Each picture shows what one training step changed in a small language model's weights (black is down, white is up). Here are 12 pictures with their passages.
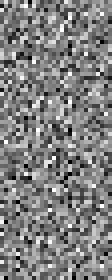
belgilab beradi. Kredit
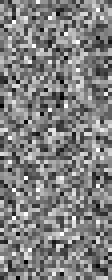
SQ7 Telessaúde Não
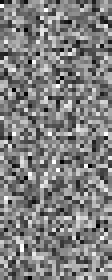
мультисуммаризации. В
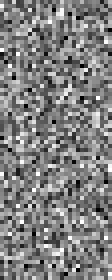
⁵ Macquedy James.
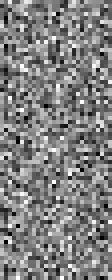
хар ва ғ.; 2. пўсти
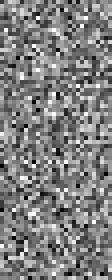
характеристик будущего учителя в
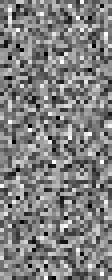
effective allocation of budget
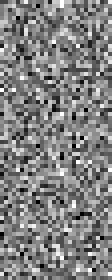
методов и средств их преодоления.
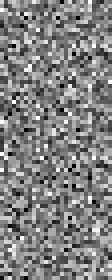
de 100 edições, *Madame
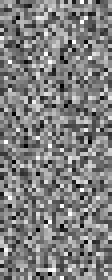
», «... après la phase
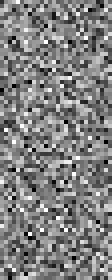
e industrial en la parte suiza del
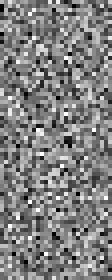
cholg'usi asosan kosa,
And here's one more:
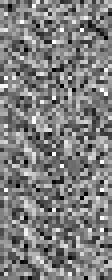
موجب مرگ و میر
